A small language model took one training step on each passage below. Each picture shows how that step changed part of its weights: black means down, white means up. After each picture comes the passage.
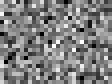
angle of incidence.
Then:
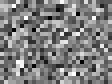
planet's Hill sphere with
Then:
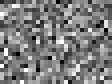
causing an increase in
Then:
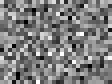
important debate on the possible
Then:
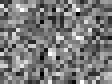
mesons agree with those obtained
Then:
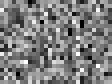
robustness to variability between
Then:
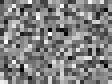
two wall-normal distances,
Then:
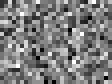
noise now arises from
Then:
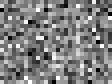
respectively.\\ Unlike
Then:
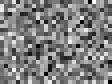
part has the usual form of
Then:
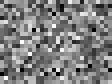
\\ \hline \hline SN pair
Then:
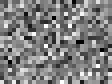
studies of P. Del
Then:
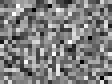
us recall the structure of general
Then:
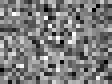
compression ratios were high for
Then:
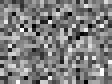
generative-style decoding
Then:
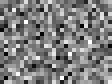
\slashed E_T
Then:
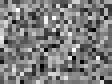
demand of five pairs of
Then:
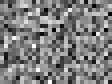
} \label{figure3}
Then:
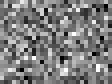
looks again like
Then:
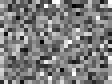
results. Visible
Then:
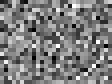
data for $V_{tot}$
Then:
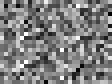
Thus in the example the
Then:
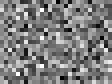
caused by randomness, a
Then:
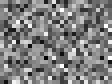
we searched for the
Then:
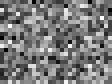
fitted GVZM
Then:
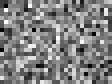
-matter. In terms of the
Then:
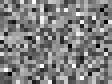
by implementing selection and
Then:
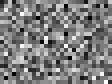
this shift raises
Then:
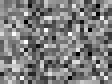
term the \emph{illusion
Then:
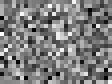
user's real appearance.
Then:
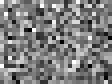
equations with an initial shower parton
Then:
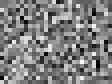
a left-primary field
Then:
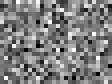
for a comprehensive
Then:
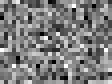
room temperature, the NiO
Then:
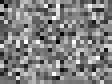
case of --- [1] The
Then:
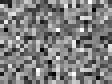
the page. As frequently
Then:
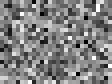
and Economics} \\
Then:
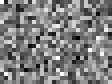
does not necessarily
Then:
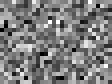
candidates selected from the
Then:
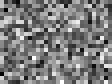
variants in impact parameter
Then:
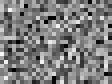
region of the plasma, and
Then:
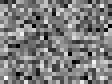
models cannot effectively change the
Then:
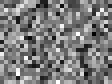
by the source. At this
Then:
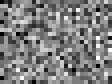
$s$ at node
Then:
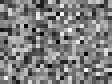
$v_r$ sign (
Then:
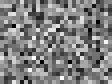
each vertex $u \in
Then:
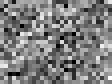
the cancellation of
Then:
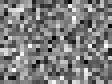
behavior reads $$\langle
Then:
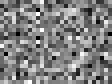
large as the Coulomb
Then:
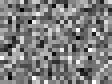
the objective and constraint
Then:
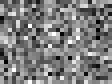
Ising model at low and high
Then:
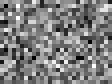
annihilated by
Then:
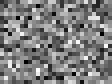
best-fit power law
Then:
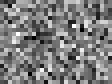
retrieval is further
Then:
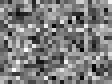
Sagnac effect is
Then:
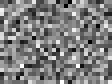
yet only under the form of
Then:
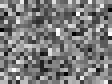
clean limit is obtained and
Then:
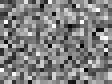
\partial J^a:
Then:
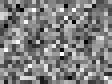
this reduction leads to smaller
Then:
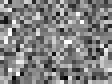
low, as Alt-text has
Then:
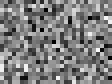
because of a ZR. This
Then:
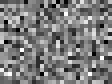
CKalCov estimation
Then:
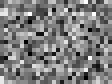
derive the layer-wise
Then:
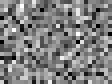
circumvent this problem, such
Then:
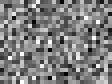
between $I = 1$ and
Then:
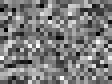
is plotted as a function of
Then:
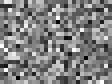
of these supercurrent
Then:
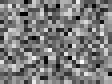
ion to the dark
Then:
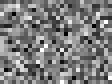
a finite detuning
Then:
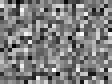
imbalance, with the
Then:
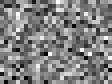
The main message of that work
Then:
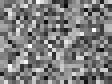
in the plane perpendicular
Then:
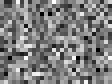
each Mass Media agent
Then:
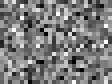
otherwise be occupied with
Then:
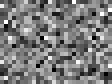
\beta \nu+\zeta
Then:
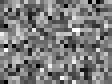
(ii) it can
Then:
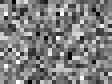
further explored as we plan
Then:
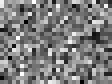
link variable is determined
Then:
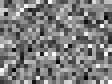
difficulty in implying
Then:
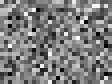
presence of outliers and
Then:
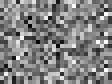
Therefore, one naturally
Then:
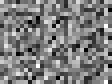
and the deterministic term
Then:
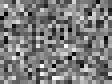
strong correlations of $R$ values
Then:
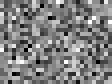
absorption will be confined
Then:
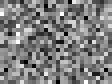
interesting to explore the
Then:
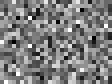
calculation. After imposing
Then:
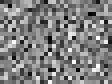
the jet reconstruction method
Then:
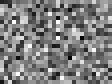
all tasks as an
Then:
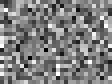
for most of the studied
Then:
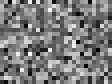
periodic. They
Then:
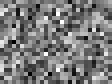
view of a falling
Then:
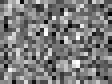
typically fit with a double
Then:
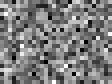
X-ray brightness distributions
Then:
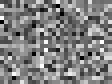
of $A$. For example, in
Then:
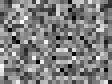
order phase transition. It can also
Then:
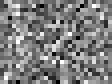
This expression is meaningful
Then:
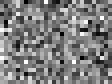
XCT images were
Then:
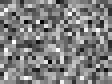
rescaling transformation. With
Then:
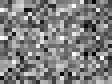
as we use it for scaling
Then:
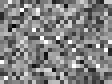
the function% \begin{equation}
